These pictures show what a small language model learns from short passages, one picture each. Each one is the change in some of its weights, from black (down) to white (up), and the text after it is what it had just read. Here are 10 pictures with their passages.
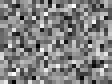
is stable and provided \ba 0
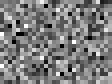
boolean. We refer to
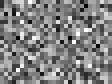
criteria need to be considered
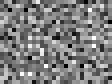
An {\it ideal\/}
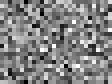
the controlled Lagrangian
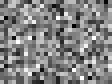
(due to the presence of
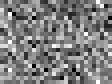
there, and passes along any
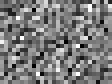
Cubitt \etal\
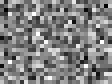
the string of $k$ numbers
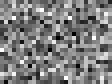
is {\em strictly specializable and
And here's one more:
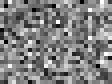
techniques aim to produce
